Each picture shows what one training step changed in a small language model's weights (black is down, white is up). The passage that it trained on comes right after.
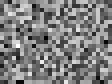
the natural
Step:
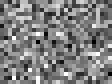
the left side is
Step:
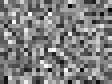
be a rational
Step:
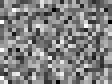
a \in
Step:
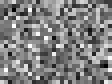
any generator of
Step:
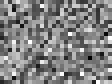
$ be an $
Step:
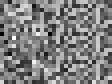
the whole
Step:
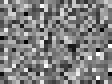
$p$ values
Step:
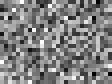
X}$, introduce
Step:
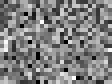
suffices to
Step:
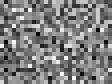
this case, all
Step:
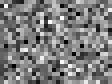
trace on the
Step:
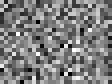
metrics (see
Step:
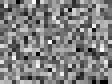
response can
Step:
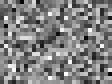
following binomial
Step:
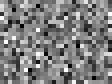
for any pair of
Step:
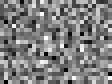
Two cases
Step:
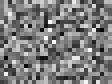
s. The
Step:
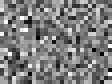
if $f:
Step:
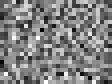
that every smooth connected
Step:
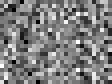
ring of the variable
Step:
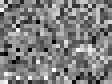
metric measure space
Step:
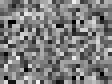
which lies in
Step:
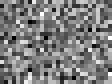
X$, if there
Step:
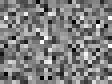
A$ and
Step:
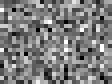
sequel we
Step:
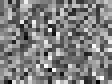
in the classical
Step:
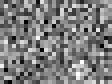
we obtain the
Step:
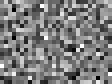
$H$ is
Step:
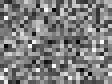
is the minimal
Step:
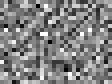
and $w$
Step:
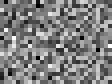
$$ The fact that
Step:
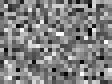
standard form of
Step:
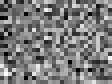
other things which
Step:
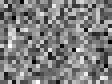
algorithm from the
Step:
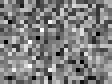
as just
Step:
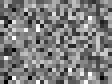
close to this
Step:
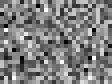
where closed form
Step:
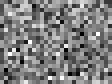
the same as an
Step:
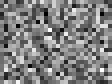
natural numbers
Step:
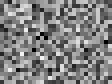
the description
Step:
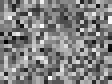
agents and
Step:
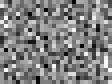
estimation is
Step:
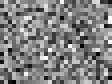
\theta)$ and
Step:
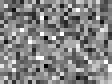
model. However
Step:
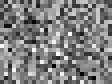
Thus, in local
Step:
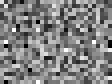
variance of
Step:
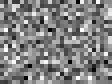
projection $
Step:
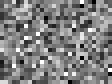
that changing
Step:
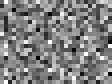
0$ and
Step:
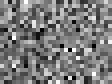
in the objective
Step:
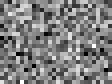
the analytic
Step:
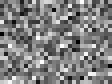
x = P
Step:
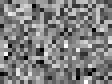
the LSD
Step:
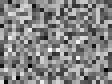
the affine
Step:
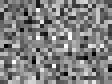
implies that there is
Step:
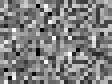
and its form is
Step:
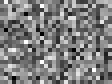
$x$ to
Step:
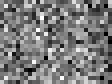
model and the
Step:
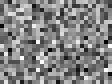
the following,
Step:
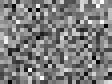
% shows that
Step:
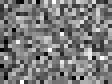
three cases.
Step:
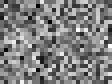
has the following
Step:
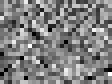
to the same
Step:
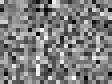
Chen} and
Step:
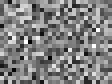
the previous
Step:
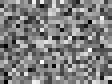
emphasize that
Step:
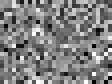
using AMG
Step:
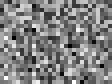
the second term).
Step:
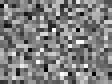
adic realization
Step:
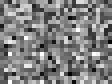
the second space has
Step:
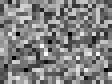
the bounds,
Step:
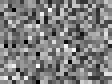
estimates on the
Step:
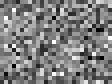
Song Xi
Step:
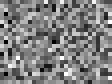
\qquad \ds
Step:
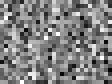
point of algorithm 1
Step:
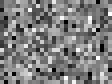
compare other
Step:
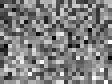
are the finite point
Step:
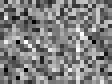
We only need to
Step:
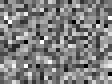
M$ as in
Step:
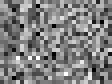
of rank one
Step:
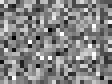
topology of
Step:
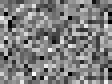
\nonumber \\
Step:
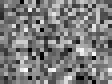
restriction. The
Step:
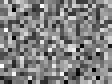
$H$ in
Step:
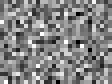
a given solution
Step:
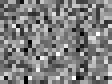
first assumption we
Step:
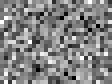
an integral formula and
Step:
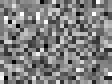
rewrite equation
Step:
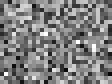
the number of all
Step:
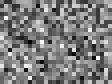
is known that
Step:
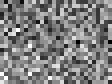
method for large
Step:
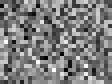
can be realized
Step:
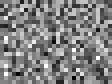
which is the
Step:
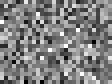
small, we obtain
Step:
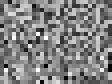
the lower right
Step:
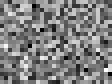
the subgroup of
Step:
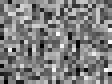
the other problem.
